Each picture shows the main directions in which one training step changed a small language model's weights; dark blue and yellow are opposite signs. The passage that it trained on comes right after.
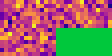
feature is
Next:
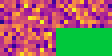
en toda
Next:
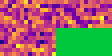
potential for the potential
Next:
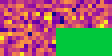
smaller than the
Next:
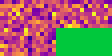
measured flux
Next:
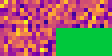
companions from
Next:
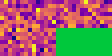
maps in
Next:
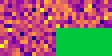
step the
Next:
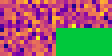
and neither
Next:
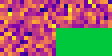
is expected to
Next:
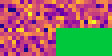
discuss our results.
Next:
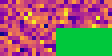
de segura el
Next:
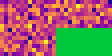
the lowest
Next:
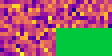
long as the
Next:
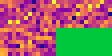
bu kabi
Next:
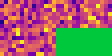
від тих
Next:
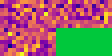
não como
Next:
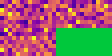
et al.
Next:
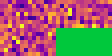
flow on
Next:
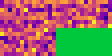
belong to
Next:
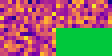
la detección
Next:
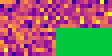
obtained. }
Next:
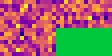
age of the
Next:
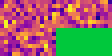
due to the
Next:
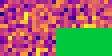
\rho =
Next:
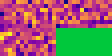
and others
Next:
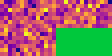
hasta el sur
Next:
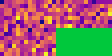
this comparison
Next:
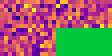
algorithm is
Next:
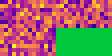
nivel de
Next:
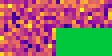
area of the
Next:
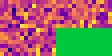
por Pares
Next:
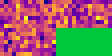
should also
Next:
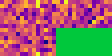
terms commute
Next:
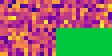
integral order process
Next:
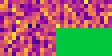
the inclusion
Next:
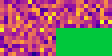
the form factors
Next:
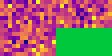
of similar mass
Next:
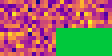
mass of the
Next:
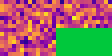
from the terms
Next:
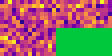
near a
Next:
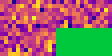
that crossing
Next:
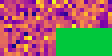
para isto o
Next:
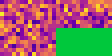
and for radio
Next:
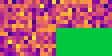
ca element de
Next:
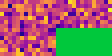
finalidad de
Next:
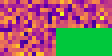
that the number of
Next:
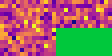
por más
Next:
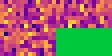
R \equiv
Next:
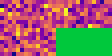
et al.,
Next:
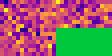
zone as a
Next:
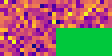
density distributions
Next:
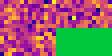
чем в
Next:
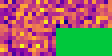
où les
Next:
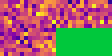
trim =
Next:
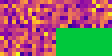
simple models of
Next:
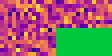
2 within
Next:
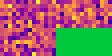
of all the
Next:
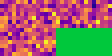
between a pair
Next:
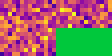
particles} As
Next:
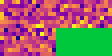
spread in
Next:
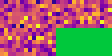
\quad element in
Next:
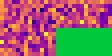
more or less
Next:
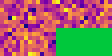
UTC time
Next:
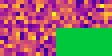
detection or
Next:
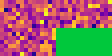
abundant in
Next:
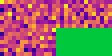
the laser
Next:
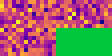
S6. This
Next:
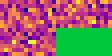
or a spin
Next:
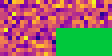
outer radius
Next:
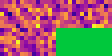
delay and
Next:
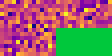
to placed
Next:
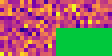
rise to a
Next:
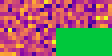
us to present this
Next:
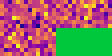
We studied the
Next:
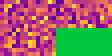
The green
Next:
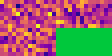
command line
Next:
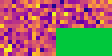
same interaction
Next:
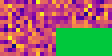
of the mean
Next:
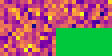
select the
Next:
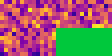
delay is
